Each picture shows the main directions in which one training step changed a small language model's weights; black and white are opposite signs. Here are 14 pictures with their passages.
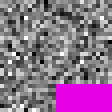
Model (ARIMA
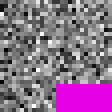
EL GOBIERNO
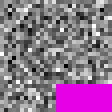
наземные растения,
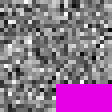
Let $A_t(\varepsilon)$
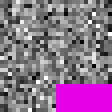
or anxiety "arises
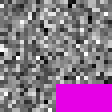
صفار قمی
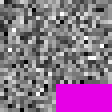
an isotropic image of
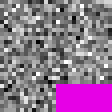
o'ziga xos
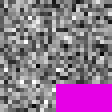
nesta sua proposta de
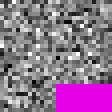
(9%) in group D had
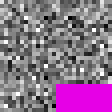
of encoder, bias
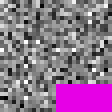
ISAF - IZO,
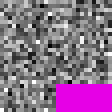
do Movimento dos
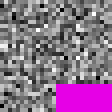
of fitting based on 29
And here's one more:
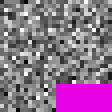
простір особистість
